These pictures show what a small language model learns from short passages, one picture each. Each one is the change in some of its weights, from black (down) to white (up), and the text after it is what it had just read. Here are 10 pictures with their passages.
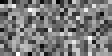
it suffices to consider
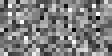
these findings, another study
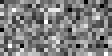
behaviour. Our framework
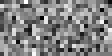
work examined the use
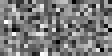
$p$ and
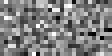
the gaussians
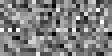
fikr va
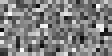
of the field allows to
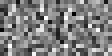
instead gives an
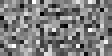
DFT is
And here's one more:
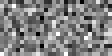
: } The idea to
